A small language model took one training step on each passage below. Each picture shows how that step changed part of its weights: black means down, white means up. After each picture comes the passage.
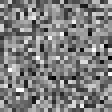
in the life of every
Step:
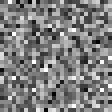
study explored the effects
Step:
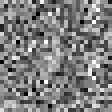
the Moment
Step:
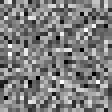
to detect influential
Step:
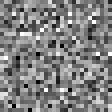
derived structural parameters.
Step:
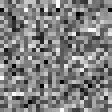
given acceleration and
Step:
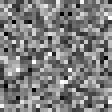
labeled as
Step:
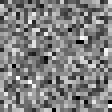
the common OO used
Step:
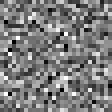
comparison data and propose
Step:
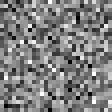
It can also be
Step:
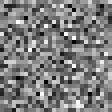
the (real)
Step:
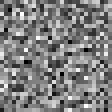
being a large,
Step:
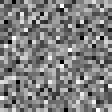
at zero for an index
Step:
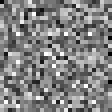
momentum conservation,
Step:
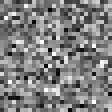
reconstructed image will
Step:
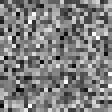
the messages
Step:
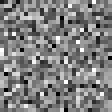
ideas that extend
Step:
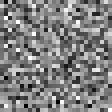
require hundreds
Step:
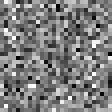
have been conducted to
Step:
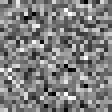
virtues in the
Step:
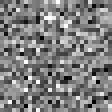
quantum sensing
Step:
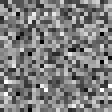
the dynamic range of the
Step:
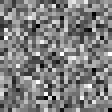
be used to avoid
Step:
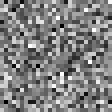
platform that captures and
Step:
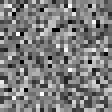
Sometimes, the
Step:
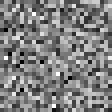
temperature solutions for equation
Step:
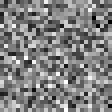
and protostars
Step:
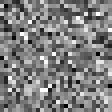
(also referred
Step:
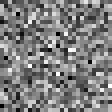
the settings.
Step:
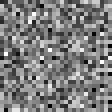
the solidification of
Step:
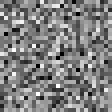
gates. With
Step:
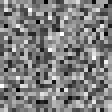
delivery No. of
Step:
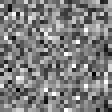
an email at
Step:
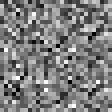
the hallmarks
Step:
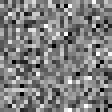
not expect a strong contribution
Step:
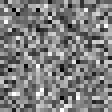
of goods consumers
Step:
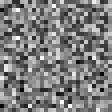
of energy that can
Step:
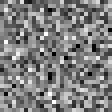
Data availability The source
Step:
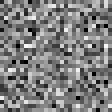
to perform a task which
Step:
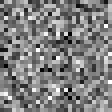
to valuable and
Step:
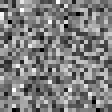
but an obvious
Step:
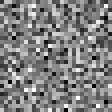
are we poor or
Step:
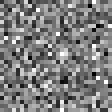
which takes place in
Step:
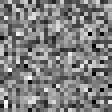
and the deployment
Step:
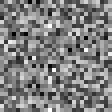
research was based on a
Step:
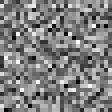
used to produce the
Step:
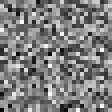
total area required by the
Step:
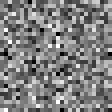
data will come from
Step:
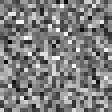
modulation rates in the
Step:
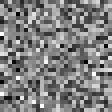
the completion.
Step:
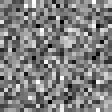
typically exhibit
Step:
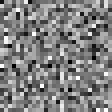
to note that this
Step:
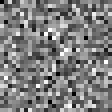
laws, economic
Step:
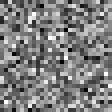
the generation capacity,
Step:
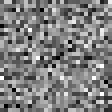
account the Causality
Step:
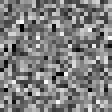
reduction in normal body
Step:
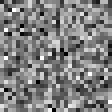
massless modes.
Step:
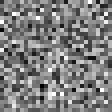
identifying variation and
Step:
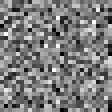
successfully implemented in
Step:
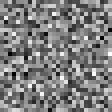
data, is considerably
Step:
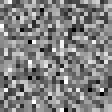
are in some excited
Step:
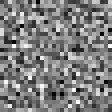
behavior of both the population
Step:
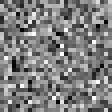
the main observables discussed
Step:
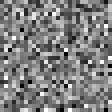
to the larger grain
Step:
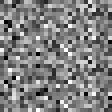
factor. Similar results
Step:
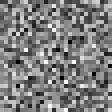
on soft surfaces
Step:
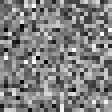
depends on the choice of
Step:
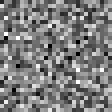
compares complete
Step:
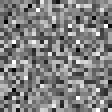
characterising a successful
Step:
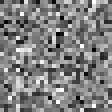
itself. That
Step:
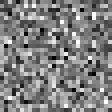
basis, and thus could
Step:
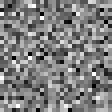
x$, plus an
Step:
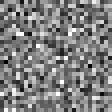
some role in the
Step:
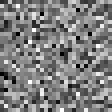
following views:
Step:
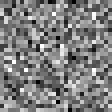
be difficult, it
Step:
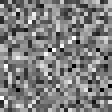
the torus
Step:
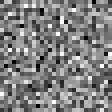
compute resources therefore are
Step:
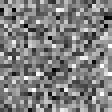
Loading direction
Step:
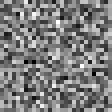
and are due to the
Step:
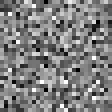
$E$ gets
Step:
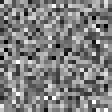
to avoid images where
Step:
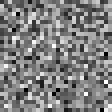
the software for technical
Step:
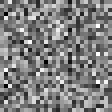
to better hone
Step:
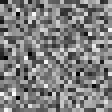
the fact that the
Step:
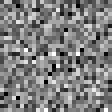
long-term effects but
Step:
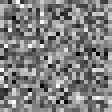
system of simple roots
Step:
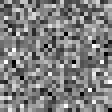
and for help on some
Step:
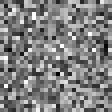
bound state approximation where
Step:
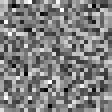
my war
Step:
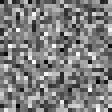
for which the shared
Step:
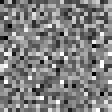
for testing the
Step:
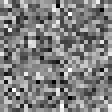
baryon and
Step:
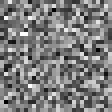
that technology to make a
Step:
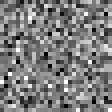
line area and far from
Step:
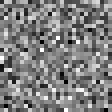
to long GNR
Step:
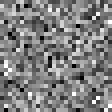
Candidate &
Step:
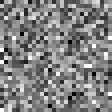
to meet its
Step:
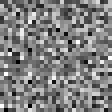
the composition of the
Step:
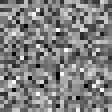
operator is then $\tr
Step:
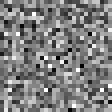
interaction between the elastic
